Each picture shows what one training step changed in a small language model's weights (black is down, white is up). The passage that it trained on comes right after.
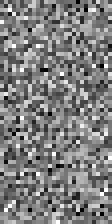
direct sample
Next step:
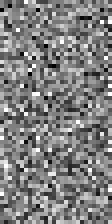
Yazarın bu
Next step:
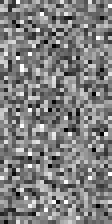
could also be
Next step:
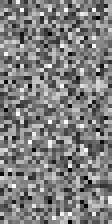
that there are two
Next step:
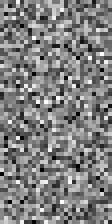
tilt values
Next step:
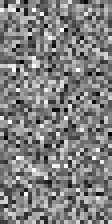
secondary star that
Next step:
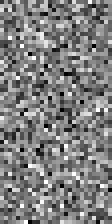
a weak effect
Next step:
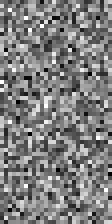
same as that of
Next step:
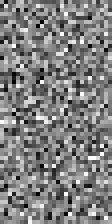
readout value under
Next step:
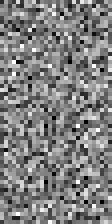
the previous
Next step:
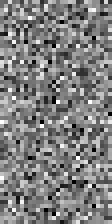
structure has a large
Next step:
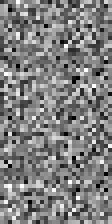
needs to be
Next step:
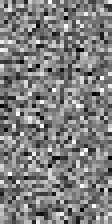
Another nice
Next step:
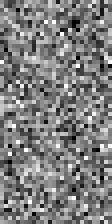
allowed for a
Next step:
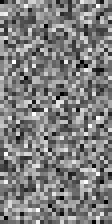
to 2Å
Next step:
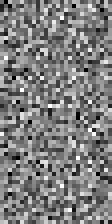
в жизни
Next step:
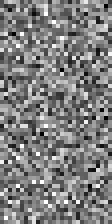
the Institute
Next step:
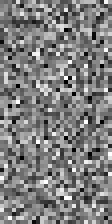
on the spectral
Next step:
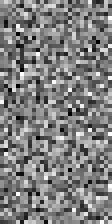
la technologie
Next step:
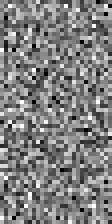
muerte, el
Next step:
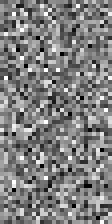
and four memory
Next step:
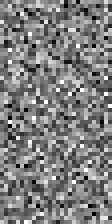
evident at
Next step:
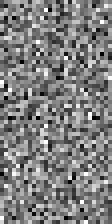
5 минут
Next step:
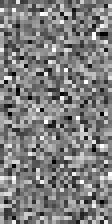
across the slab
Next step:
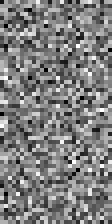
tends to
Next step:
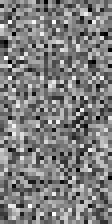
dimensional type
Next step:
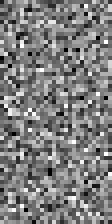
UAE is the
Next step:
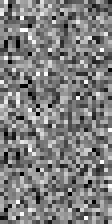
de la matrice
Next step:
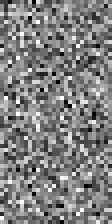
scalar field with equation
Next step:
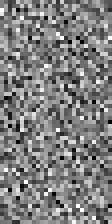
shame that the
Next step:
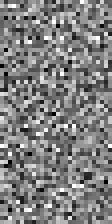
que ela pode
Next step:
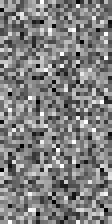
stolen or used
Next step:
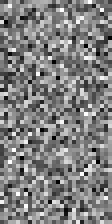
mult mai
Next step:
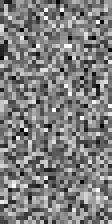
regime the data are
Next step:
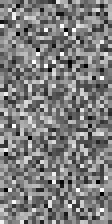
internal friction
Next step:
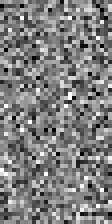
На этом
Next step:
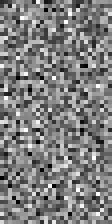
overall values of
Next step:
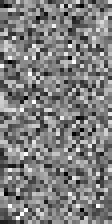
siglo II
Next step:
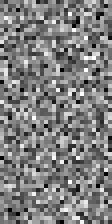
assumed to start
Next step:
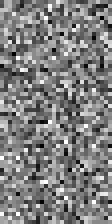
relative to the
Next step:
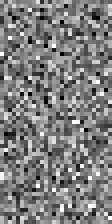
no vortex in
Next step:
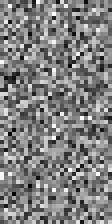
affected in the
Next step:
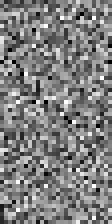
situação de
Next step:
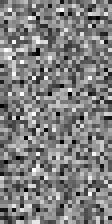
For X-rays
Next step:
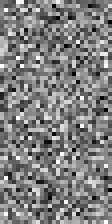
five types:
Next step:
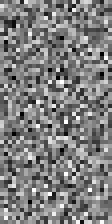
a discussion on the
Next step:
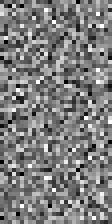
using FRED
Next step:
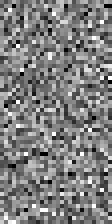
static soliton
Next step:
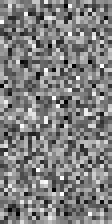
list nodes
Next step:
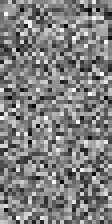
the combination
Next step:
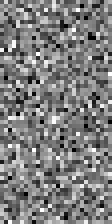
la luz del
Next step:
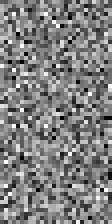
NFMs and
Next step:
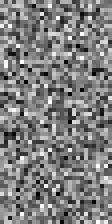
absorption is
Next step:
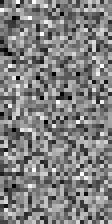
Hall transport
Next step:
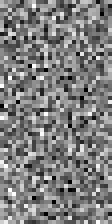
o tempo de
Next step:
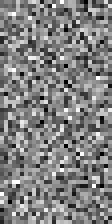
smallest flat space
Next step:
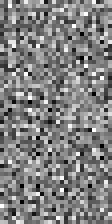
cooler gas
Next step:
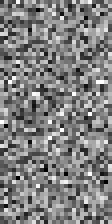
the quantum approach, it
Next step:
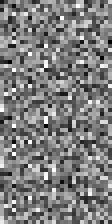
limit). In both
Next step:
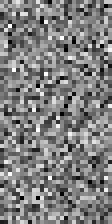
clusters, which
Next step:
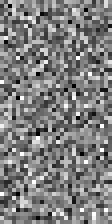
magnetic field
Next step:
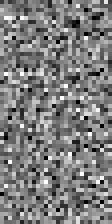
moved into
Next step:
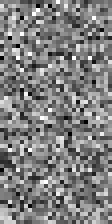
all the valence
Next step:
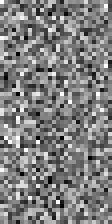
entiendan que
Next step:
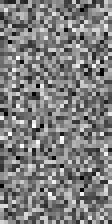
time, the role
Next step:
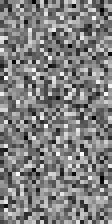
леса в
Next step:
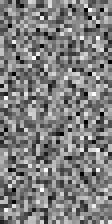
instruccional de
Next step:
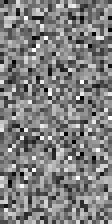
reference values
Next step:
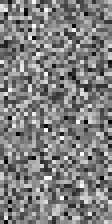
problems that may
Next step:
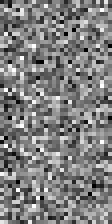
model, whose
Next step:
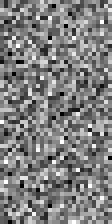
Li, H.
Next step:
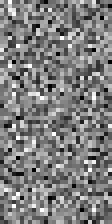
and gravitating
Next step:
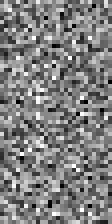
at tree level in
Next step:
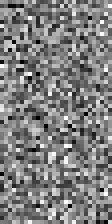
Quantum Information
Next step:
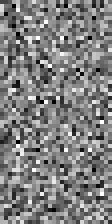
$x$ equals
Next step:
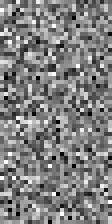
en niveau.
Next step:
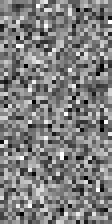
excited at each
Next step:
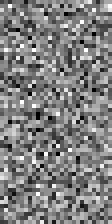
the sequence in
